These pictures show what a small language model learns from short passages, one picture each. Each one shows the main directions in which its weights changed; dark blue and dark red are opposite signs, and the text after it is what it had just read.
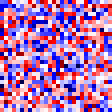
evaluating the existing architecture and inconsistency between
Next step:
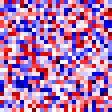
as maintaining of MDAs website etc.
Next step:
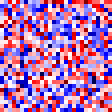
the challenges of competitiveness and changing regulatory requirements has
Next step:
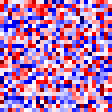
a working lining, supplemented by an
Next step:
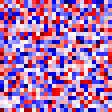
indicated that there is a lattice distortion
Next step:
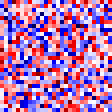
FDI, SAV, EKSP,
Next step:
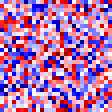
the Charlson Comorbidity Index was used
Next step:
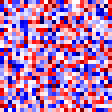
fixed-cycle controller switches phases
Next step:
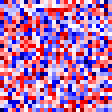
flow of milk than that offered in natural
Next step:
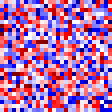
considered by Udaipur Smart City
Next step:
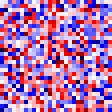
The time plot in Figure 5 suggests that the 2020
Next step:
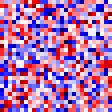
of acquisition and maintenance of ICT equipment was a
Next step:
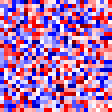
rate of demography and urbanization. The nature
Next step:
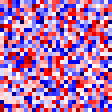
another. Limited consideration of vertical, horizontal and
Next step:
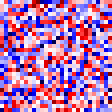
town in Nnewi-North local
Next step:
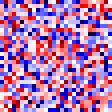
respondents that cervical cancer is curable when
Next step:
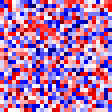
and bone graft are effective in treating
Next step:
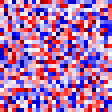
algorithm successfully optimized the production-availability
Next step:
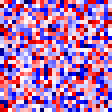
- Determine the uterine
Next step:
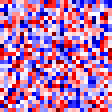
sediment depletion downstream, which have
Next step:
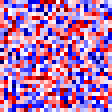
learning approach rather than focusing on grades and performing
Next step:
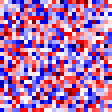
study, teachers supported inclusive education but conditioned
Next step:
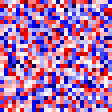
of mothers and infants compared with non
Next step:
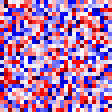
coronavirus pandemic, an early diagnosis of
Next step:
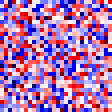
VRAM, and release information. Model
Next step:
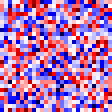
to examine the effectiveness of the utilization of the
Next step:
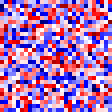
harness competitive forces to discipline a
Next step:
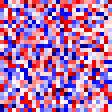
of vegetation in the apical portion and this
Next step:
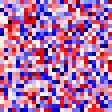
Indian social landscape that consequently uncovered the historical
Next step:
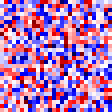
Excel, Python, and common
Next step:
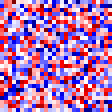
P.; Hernández,
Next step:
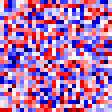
and participatory processes [1] currently lack full
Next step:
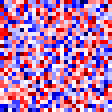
be achieved, creating a new immersive international
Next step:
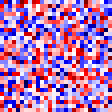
not really*" and "*I
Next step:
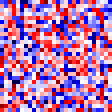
relating the ERA and MODIS data
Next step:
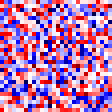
I need shows of affection from AI to feel
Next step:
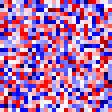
about search space. Moreover, they are
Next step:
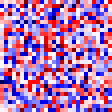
as a new note category in Aphia.
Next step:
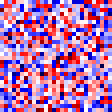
\tilde{I} -regular pre-
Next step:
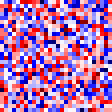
based on calculations of total packaging waste generated,
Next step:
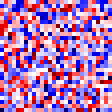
declared that no informed consent was obtained from the
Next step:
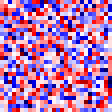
partially collapses. Even for lower integral laser
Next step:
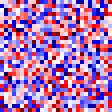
in which modems 2 of LoRa
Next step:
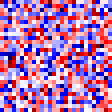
features that distinguishes the composer from others
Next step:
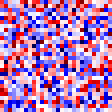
of presentations aimed to give a good overview of
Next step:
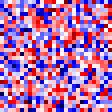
brought out in honour,
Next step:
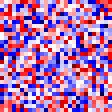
region Fig 4b SAD of P3 region
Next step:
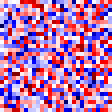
the regression equation presented by Plowman and
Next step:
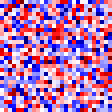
mixed components $C_{kl}^{ij}
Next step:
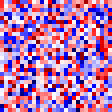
STATES: POLITICS OF
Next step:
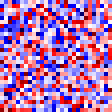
The case was discussed in a multidisciplinary team
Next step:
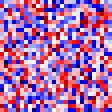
in a sustainable way requires knowledge about raw materials extraction
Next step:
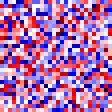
participants suggests that there was a mismatch between
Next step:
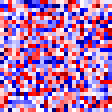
and maximum heights of all floors up
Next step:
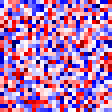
the type of data collected, whether it is for
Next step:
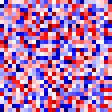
- Services - Resources - Settings
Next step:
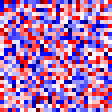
where regulatory frameworks may be less developed. The human
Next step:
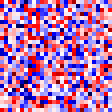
support from EDF and Framatome. The
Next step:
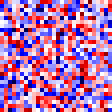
tools for the classification of attacks.
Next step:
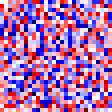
loss in weight. After the samples were transported
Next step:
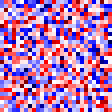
that was under construction. ↳ Has the
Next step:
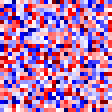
Subsequently there is a strong incentive for
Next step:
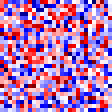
for the Bohm Aharonov
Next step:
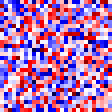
(35.6%) who underwent a
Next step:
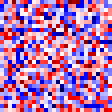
cases referred to Criminal Investigation Department
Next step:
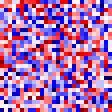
in reduced quality of learning evaluations. Considering
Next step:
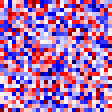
to now, we tested a preconditioned
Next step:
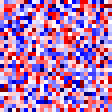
October 22, 1997. Revisions to Article
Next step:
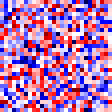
X. Ren, R. Das,
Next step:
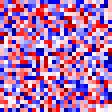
definitions are also defined. We focus on the second
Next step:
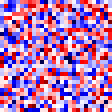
and tank geometries [1],
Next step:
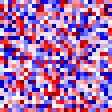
efficient and solid economy can be managed. This text
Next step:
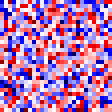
shield substituting, from the standpoint of
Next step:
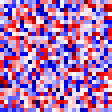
physical properties of the filler and interaction of this
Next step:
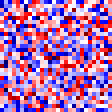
choice set is presented, and a new decision is
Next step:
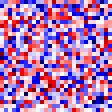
the households responded that the quantity of their
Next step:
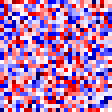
previous studies which showed that the plasmonic
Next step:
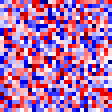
for isoniazid and metformin
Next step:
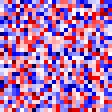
Methods: Out of 3118 articles resulting from four
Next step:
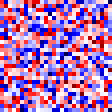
of indoor thermal environment, outside insulation is
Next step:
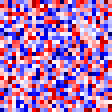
to that of a passive system. In this
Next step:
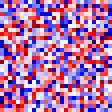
wages for women is not as pronounced as
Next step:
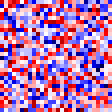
digital technologies. 27. Helbing,
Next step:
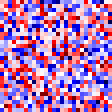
content filtering) and how they can contribute
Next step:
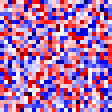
programs and documents that support the language, as well
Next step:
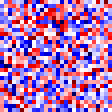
as what happens to the degradation products.
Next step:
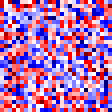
feed information). In addition, accreditation
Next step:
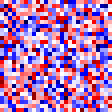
“International Outlook and Engagement because the
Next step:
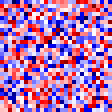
the Research Grant Committee, U. P.,
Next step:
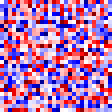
strain rate decreases where maximum ultimate stress was obtained
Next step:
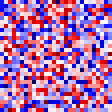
global warming are now evident and pollution is
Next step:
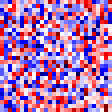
In more recent studies it is common practice to use
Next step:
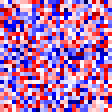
black with slight metallic luster,
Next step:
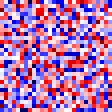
many people. Because it's true it can become
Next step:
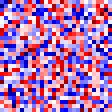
seek additional materials to learn from, and are highly
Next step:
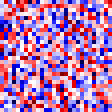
four main steps: Gate keeping
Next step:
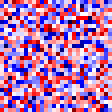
equation: Total chlorophyll:
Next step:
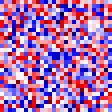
function against target cells. Keywords:
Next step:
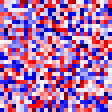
as staying indoors and following institutional instructions
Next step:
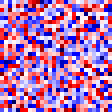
to achieve expert-level results. These findings have
